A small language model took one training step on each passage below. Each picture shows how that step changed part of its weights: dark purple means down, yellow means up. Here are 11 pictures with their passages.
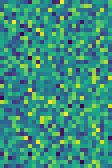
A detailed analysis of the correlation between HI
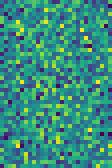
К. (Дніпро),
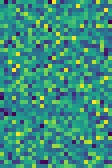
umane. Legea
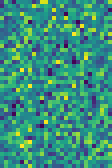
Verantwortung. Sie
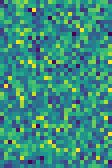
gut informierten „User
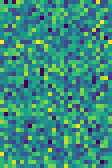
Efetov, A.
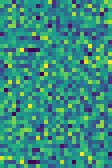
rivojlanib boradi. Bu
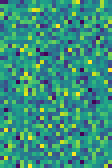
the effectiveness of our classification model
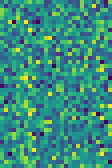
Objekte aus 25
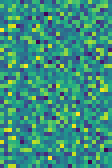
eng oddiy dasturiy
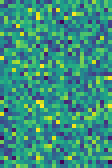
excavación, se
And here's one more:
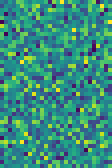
Syracuse, New York
